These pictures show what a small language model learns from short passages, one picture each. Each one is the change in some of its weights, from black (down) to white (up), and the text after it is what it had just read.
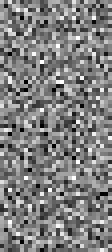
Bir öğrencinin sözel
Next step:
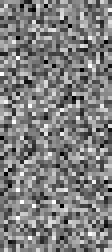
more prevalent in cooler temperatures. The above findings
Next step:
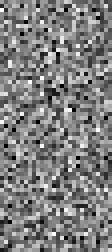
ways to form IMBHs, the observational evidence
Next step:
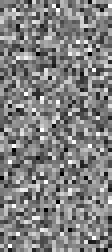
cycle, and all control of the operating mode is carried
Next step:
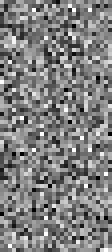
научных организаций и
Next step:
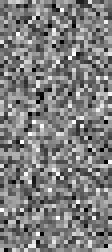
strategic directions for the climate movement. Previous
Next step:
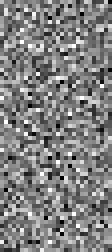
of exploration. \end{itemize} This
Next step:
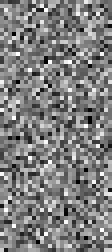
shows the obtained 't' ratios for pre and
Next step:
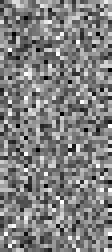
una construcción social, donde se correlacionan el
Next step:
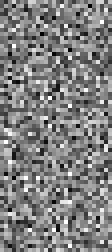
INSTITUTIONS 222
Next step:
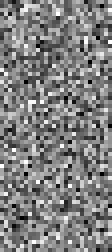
factored into the form \begin{equation}
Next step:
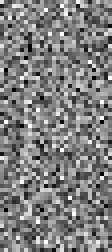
Mechanical Engineering, RMIT University,
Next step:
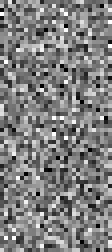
the single-channel case ($w=0$) with
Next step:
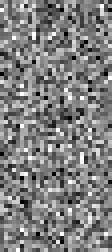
solution $$ Q(z):\qquad\qquad
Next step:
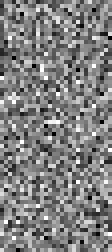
cell vulnerability dissection, and trajectory
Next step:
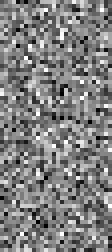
allowed to be of ${\cal O}(10)$
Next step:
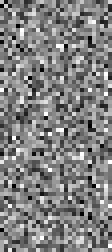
pedagogik-psixologik bosqichlari.....
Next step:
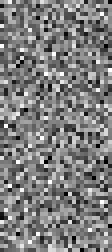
= E_{BC}(\boldsymbol{k})
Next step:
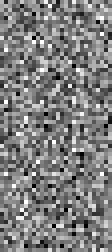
the turn, the vehicle should approach the curve
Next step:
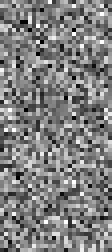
by the \textit{Chandra} resolution of
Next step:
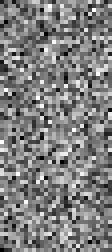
the potential to help reduce rural outmigration to
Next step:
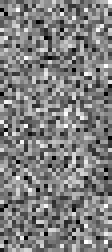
work environment. Modifications to ensure safety of
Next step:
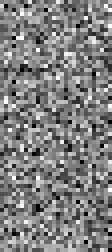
la organizațiile internaționale; -
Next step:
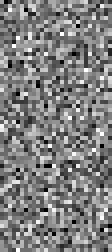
in a decrease of the adsorbed amount before
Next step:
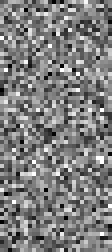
ions are now swept back toward the shock
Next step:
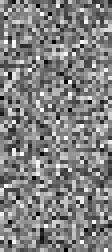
2019, a retrospective analysis of case histories
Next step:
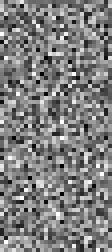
основе которой генерируется
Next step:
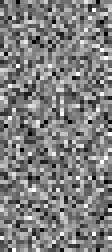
valorizar a importância das vozes na
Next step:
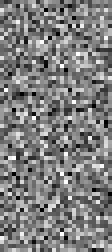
presented in the 19th International Conference on Accelerator
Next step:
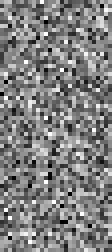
normal and the SC state. Note that SC
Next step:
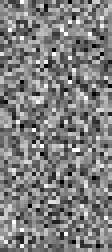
жабирланиб қолишининг
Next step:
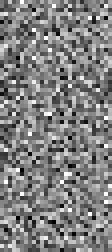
known and unknown about Gray codes. One could
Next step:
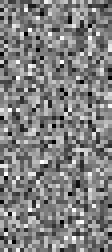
on inter-diffusion of quasiparticles and
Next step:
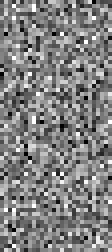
orın iyeleytuğın
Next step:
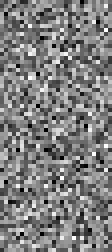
for tool access. This approach is seen in many
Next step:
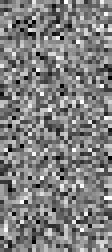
on population and infrastructures. 2. Methods
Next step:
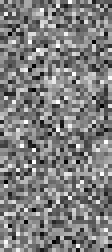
va eng mukammal ifodalaridan biri
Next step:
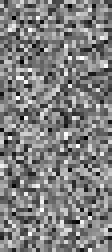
is not appreciably affected by increasing the concentrations
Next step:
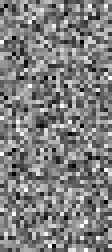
endogenous function as they represent direction of cause and
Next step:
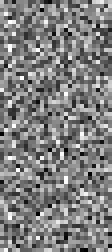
No 693024). This work was performed using the
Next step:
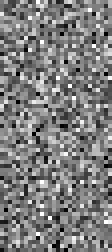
not exist significant statistical differences in the traditional learning between students who
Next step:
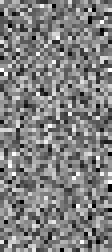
que prestarem serviços de
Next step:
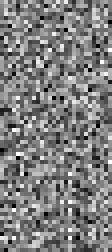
(x)$ that corresponds to the profile in the direction in
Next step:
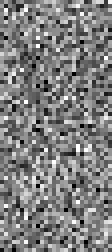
\cite{citation21}. \begin{eqnarray}
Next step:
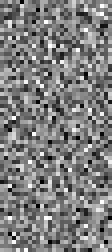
GC-MS analysis of (*Eleusine
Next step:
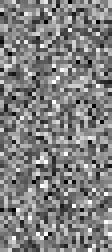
design an effective strategy for selecting the optimal decision variable,
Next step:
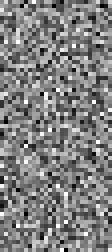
deviation. d) Relationship between moles of
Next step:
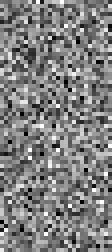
fragilis, Salix sp. 330
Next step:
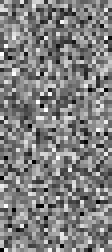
soft and hard tissue structures for PSI.
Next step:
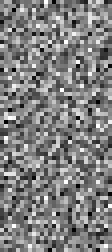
the number of students pursuing STEM degrees
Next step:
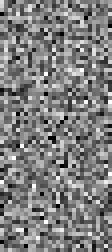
teritoriale, a permis crearea în
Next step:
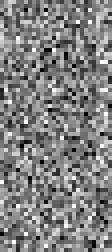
geval is het vooraf verspreiden
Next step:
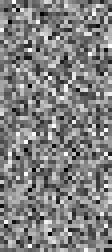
shows their impact on performance. Keywords—
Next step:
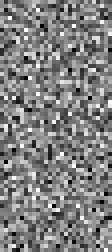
its initial value $\tau=t$ at
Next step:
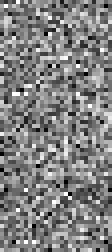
are used to indicate $1^{st}$ and
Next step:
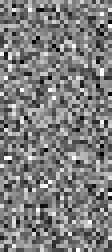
Lucas Louzada. **Café
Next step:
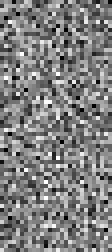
2023. A total of 214 patients with
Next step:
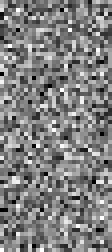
*Journal of Vibration and Control* 6
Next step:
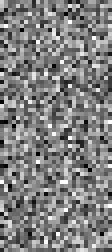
explore its effect on the mass matrix, we define:
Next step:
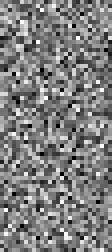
and Rembieli\'{n}ski do not
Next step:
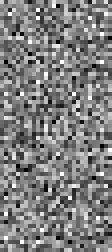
the small step-height of the \NGO
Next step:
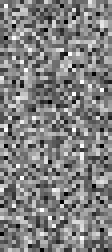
its space-to-space data-relay network called
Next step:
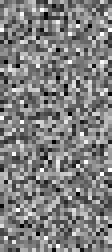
is produced by secondary rupture of appendicular
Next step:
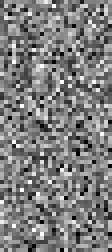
OpenSearch Dashboards. Testing
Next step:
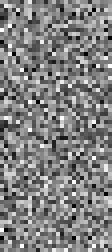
For a data set with a high density point, containing a
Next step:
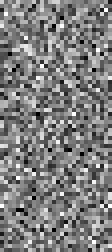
al. (2017) on obesity on university
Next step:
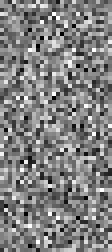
comparison of the EO product performance for reproducing the
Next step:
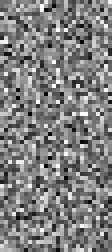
Galerkin (dG) time stepping scheme
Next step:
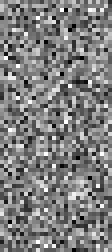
is the generator of a C^0
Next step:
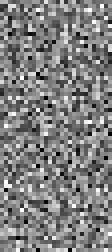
three skills-based (arrest/search techniques,
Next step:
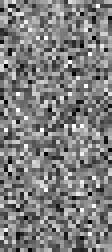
the generator frequency, τ is the number of
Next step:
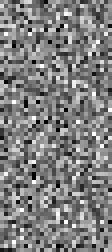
Einfachauswahl). Diagramm
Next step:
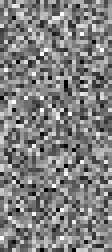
induces a specified shift from best-fitting
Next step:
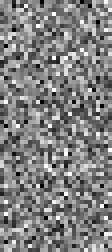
as it is well revealed by the AISHE report that
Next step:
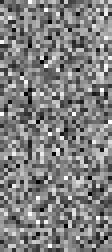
an SGP4 propagator, which considered secular
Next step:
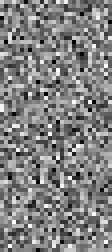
grid data (voltage levels, power flows),
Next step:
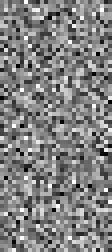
kg) lactations, which did not differed
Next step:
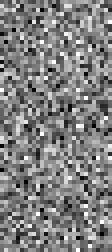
quantidade de exercícios físicos
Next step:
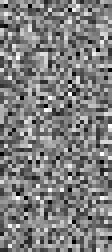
de la docencia, el conjunto de las
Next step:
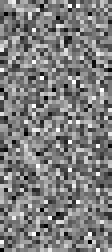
petitioned to be declared missing or
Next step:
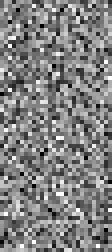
и дыхания, при этом
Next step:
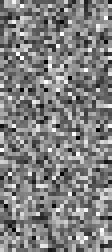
до концентрации ~30 мас.%.
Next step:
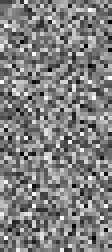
pour lequel les données que je fournis
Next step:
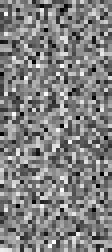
bo'yicha olib borilayotgan
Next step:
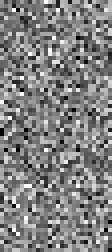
technology, international cooperation. The rapid development of digital technologies
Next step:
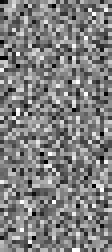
de accountant zijn weg in
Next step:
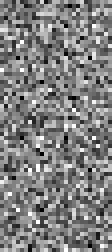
an automated SDN control system based on OpenFlow
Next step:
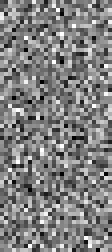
loss, ascites, and malabsorption.
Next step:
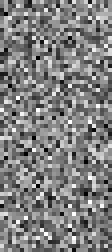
enhancing the network connectivity, was believed to
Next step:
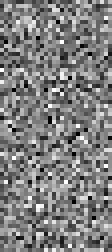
and economic feasibility. In this research, the performance
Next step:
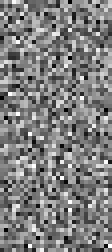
is the size of the training data. The differences between these
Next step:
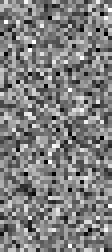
we can leave to future generations. Morality
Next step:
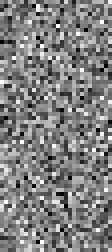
Isele} \affiliation{Institut
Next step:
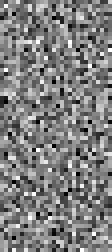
foram sempre que detectados - investigados e
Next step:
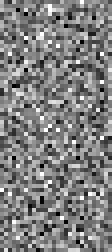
jeweiligen Eigenschaften des
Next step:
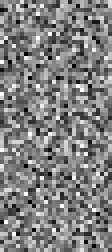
for data minimisation; your obligation to protect your
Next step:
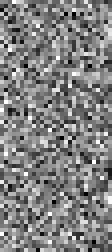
data are the words, phrases,
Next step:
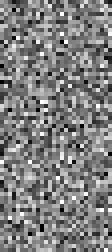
over the directions, are approximated by a power law distribution
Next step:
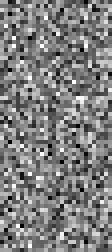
ориентиров, например,
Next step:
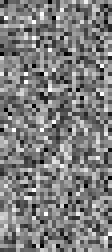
сегодня кадровая проблема в
